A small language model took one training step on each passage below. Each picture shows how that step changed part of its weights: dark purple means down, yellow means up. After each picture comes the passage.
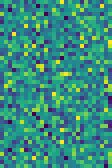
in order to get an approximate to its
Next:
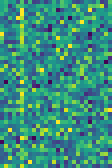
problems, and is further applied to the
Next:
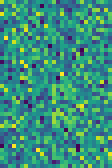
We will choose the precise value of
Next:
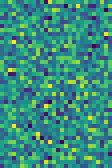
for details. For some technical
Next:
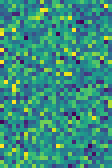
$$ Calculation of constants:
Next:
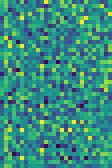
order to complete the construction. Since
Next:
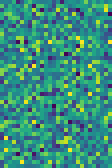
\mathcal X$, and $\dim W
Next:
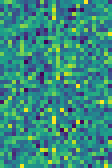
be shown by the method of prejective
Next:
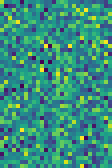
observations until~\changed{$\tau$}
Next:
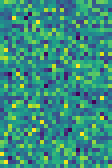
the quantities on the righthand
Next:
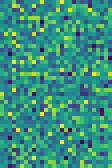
definitions are valid both for measures on real
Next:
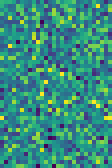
and let $\partial : \widehat
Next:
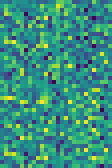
fundmental bosonic
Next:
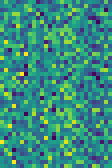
0. \end{equation}
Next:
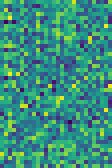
must have been contained in $G$
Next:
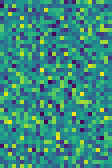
that this result is a consequence of
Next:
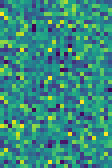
then follows that $d\nu$
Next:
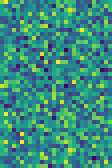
a point $x_i$ such
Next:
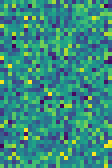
under a certain function~$f$; see
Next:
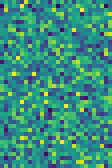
when $\xi$ satisfies the moment condition
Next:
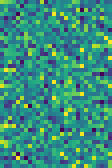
be the set-wise stabiliser
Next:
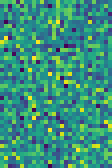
symbols can be regarded as intermediate
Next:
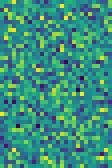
In principle, this probability can be calculated
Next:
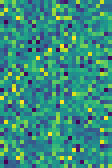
Schwarz inequality the second term is estimated
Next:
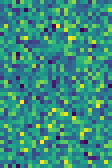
such that $\Gamma_2 \subset
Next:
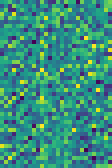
metabolic scaling has become
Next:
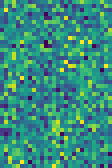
estimate the right-hand integral. We
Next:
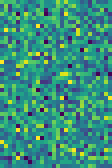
not ad-invariant and take the same
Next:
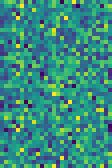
with respect to the norms in
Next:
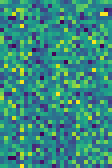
slowly varying. We will several
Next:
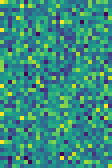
exponentially for the number of sample points
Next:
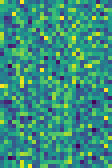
the Gaussian closure adequacy.
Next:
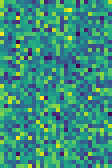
is always non-zero and independent of
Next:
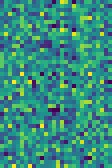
that, if we define the numbers
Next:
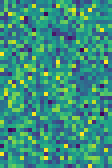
moments. We also compare the computation cost
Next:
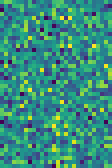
observe that the crux of the
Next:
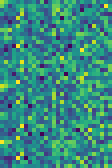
and the quadratic terms are given by
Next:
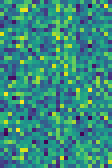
boundary conditions and whose derivatives are in
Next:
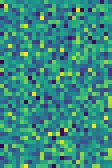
remark that the same applies to the
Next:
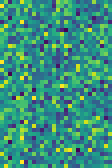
Dans cet article nous
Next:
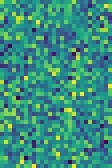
If $n$ is one of these
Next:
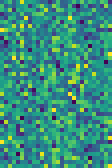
summary, the directional-ODE
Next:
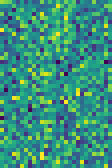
an appropriate impulse response from
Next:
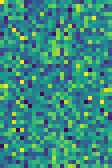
operator $A$ becomes multiplication by the
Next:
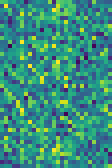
collectors between the anode
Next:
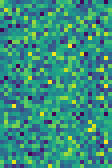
1}\Sigma^{-1} {\boldsymbol
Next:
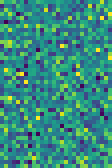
have \begin{equation*} (
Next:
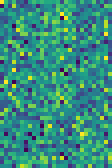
presence of an improved qualification constraint
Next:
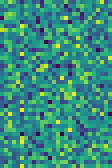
theorems: \begin{itemize}
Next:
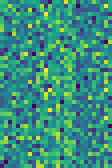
cyclic connectivity not exceeding 3
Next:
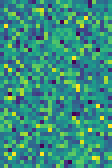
where $g(\tau)=\tau$:
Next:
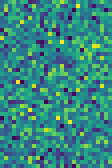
confusion. We denote by
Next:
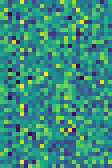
nous associerons, par un
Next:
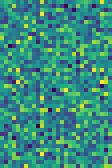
a stochastic recursion. With variability
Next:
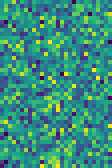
corresponding natural morphisms $\lambda^H$
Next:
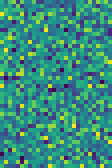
$\bfG$ is a symplectic group
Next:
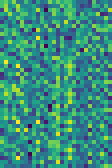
this case we again use the
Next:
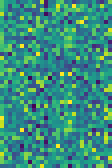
be nearly disjoint if for every
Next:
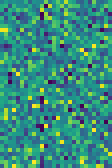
the least-squares Kansa
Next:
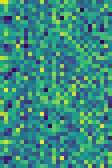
the deviations of the edges belonging
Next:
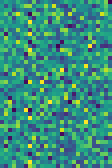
diagramme {\`a}
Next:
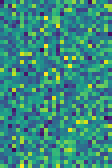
transformation defined by a diagonal matrix
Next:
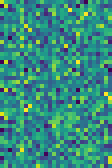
to study the fibers of the map
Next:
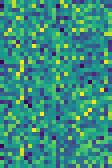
bound on the behavior of the constant with
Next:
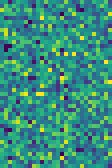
building up the LP/SDP
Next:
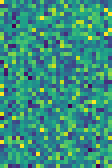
be fixed at the outset. We
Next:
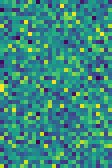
of \textbf{Algorithm 1}
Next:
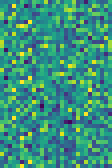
seems reasonable to briefly comment on
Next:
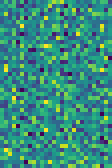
domination conjecture''. The compact domination
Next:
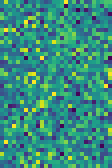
$p$ in front of
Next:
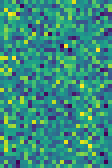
Let $x_0 \in
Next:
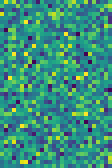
of $x$. Clearly, the
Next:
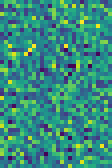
of proving the following result.
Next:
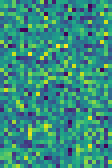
non-zero. These functions give rise
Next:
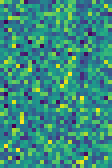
has coordinates $(u,v,\bar
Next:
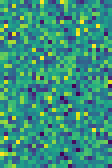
points classifying permissible
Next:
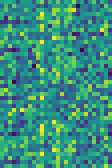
series must be truncated in practice),
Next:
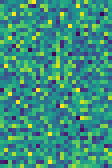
this equation rigorously.
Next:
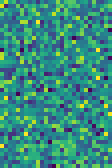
and $N(x \mid
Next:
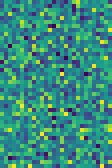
that $\psi$ is an isomorphism.
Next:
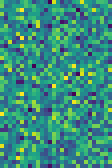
and Theorem 3 and 4 and
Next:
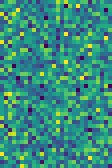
imposed in Lemma~5. We
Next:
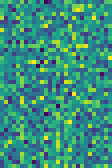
is a metric. This symmetric form is
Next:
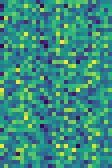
equations and lattices. \noindent
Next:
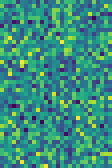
and irreducible representations $\rho_{1}$
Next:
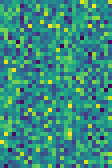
admits the inverse $R^{}_G
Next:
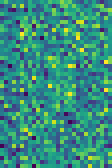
a necessary and sufficient condition for the existence
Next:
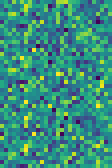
C^* \Gamma \rightarrow
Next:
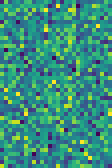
subgroup $\bK_v \subset
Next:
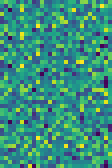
(i) to locate and
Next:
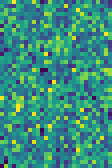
system depending on $\alpha$ $$
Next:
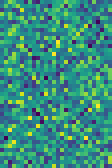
of Theorem \ref{main} has
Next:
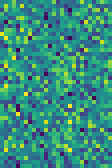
We first consider $U_2$.
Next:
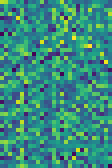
the properties of the functions that satisfy
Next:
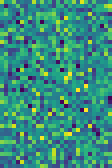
$\sigma$-ideal generated by the compact
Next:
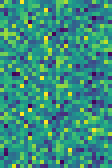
Waterloo, ON,
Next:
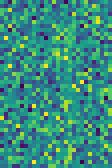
sum decomposition ${}^L \bb =
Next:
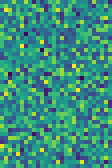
this formula. This paper consists of two
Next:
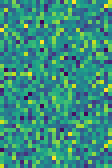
so any intersection between components of
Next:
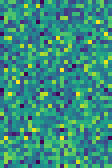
relations hold: \begin{equation*}
